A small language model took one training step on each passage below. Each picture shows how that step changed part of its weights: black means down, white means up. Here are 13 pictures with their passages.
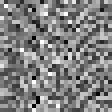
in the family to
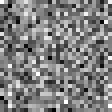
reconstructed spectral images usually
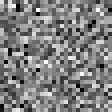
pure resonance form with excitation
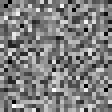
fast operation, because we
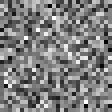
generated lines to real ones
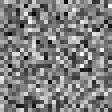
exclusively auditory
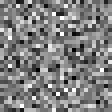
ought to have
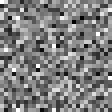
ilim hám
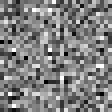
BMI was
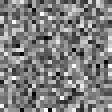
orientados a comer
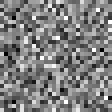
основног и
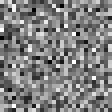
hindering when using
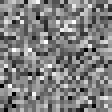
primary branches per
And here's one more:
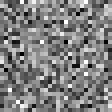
reproduce experimental data.
